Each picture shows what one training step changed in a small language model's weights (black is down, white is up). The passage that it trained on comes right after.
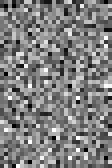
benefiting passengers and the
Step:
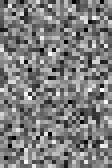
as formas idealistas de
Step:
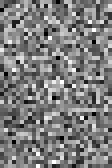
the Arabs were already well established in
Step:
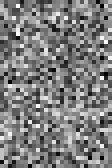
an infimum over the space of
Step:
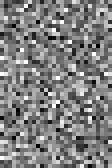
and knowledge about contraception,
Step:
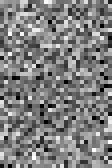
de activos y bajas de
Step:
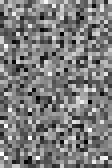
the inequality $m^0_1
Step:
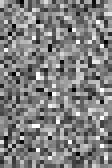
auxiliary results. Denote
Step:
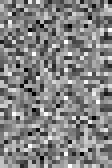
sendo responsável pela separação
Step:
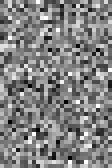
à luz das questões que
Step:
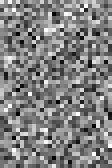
is well aware of the
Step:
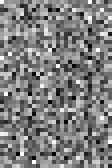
$H\cross X$. Let
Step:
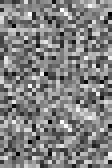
an empty vector was used as a
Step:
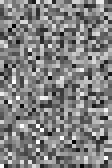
row $i$ of the matrix
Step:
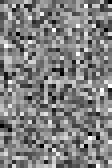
to suppress these mechanisms,
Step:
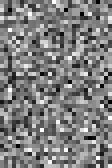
trauma in primary tooth may
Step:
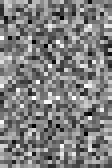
to students' needs and characteristics is an
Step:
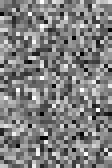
ॲप व
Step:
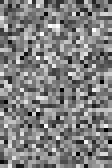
aniqlansa, quyidagi
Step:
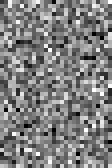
de verhoudingen,
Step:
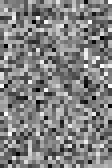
and diphenyl urea
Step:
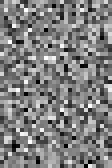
problems solving skills in order to be
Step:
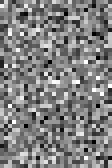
de recherche, nous
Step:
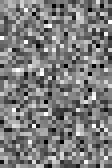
approach, the filter was
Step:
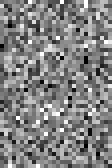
in paper and textile
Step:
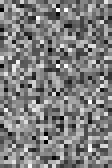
map \[ \mathrm{gp}
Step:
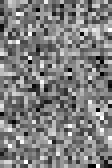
be proved without the help of this assumption
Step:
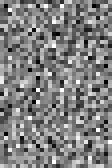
\end{align} Let
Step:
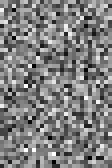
apparentemente verticale
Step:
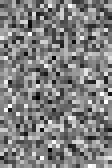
education influences financial literacy
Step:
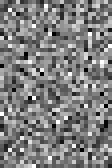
Then there is a neighborhood $U$
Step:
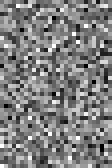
eliminate the monotonous
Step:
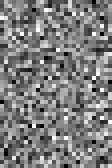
ou alimentos (UN,
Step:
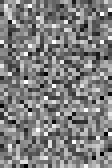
blocks of our structured
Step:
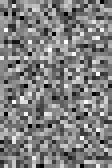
Laplacian $P =
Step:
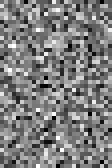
form of the $p$-series
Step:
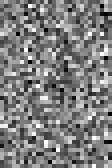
operacionalizan acciones
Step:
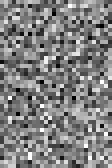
introduction. Instead of
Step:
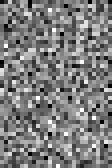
\(\mathscr{L}_K \subset
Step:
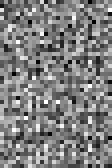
shown in A. Each
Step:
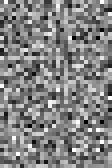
Lyapunov exponents bounded
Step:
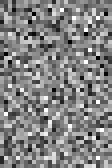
collect some results on recession
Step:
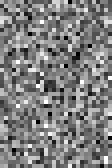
troski o zbawienie
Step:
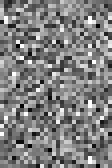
to researchers. This leads to
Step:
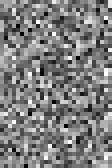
algorithm that simulates behavior of a school
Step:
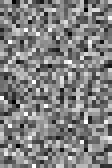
shonli tarixga
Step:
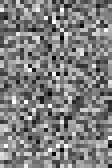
CULTURE DEPTH
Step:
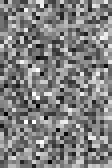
значної кількості
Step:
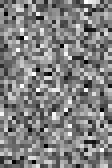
for his unfailing
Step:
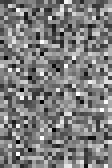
spending by 2019. By the end
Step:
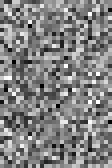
strengthened version of the
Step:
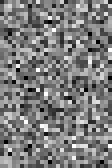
discretization step is easily gained
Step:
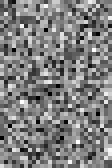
Entrepreneurs should consider their
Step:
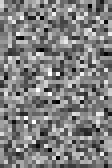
a disjoint union of intervals
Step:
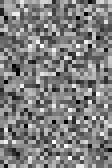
the homology of the given chain complex
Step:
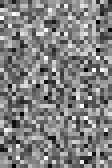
cohort analysis of the
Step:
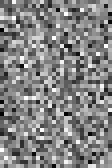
for facilitating material recovery at the
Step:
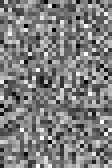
of the length $k$ coincides
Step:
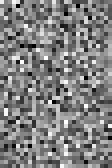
2.1 associations Link:
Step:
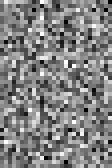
власні сильні
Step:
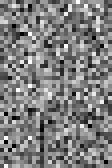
como la calcita espática
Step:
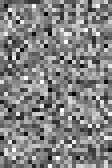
The result showed high levels of positive
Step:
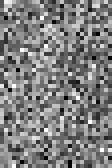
was also obtained by slight modification of
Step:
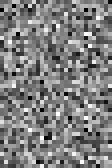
in fresh cheese made
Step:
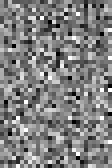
orang berhak untuk
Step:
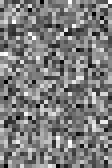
Form der Berichterstattung
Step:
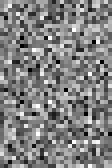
are expressed as the sum of Fourier components
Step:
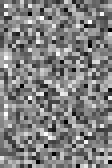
reflectograms Piles
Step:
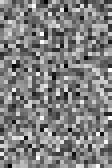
authors. Degenhardt et
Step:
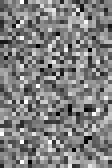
how learning watercolor painting can
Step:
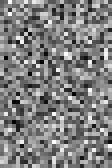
concrete from the surface. The
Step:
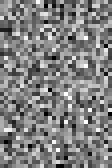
spectral is located in the
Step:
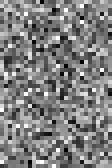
to restrict motorcycles in
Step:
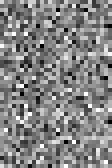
(Accessed on June
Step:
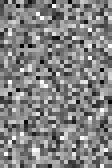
$a>0$ small enough,
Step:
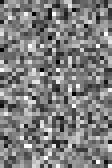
Op aandrang uit de
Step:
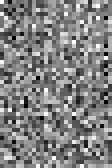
result exhibits that the relationship between
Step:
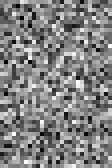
\Lambda'$), but Carol's
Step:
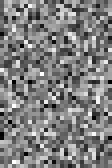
in ISAC networks,
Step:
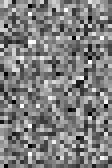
the in-plane mechanical behaviour is
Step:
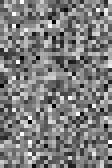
As the reply transaction corresponds to
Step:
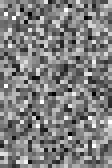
повчальність, тобто
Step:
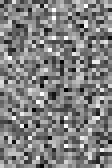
occupancy, long
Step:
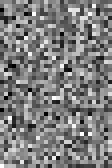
on the part of government to
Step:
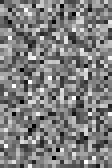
splittings}. The kernel (and
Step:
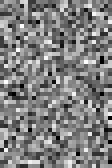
at the Paul Scherrer
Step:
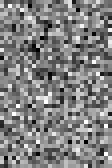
muitas vezes como a principal
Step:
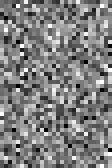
service specifications resourceSpecification List
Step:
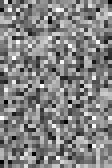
and girls' groups at
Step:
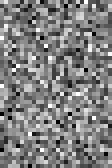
J(x) \coloneqq
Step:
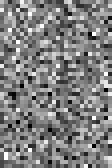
locate the vehicle and
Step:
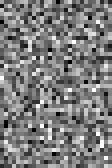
san'ati O'zbekistonning
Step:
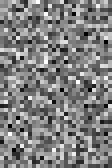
Biochemistry, Federal
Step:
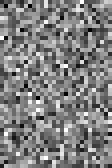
in \cite{BH} but
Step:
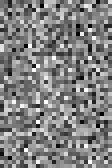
above statement about open subgroups also holds
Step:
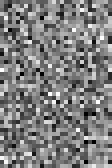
are going to formulate a vector
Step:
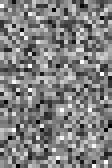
elastic solids, particularly, at
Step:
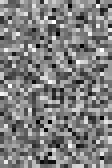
pocas las que tienen
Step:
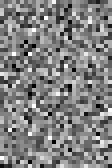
punctuation in a sentence
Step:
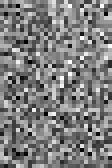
secondly, the sharp increase in
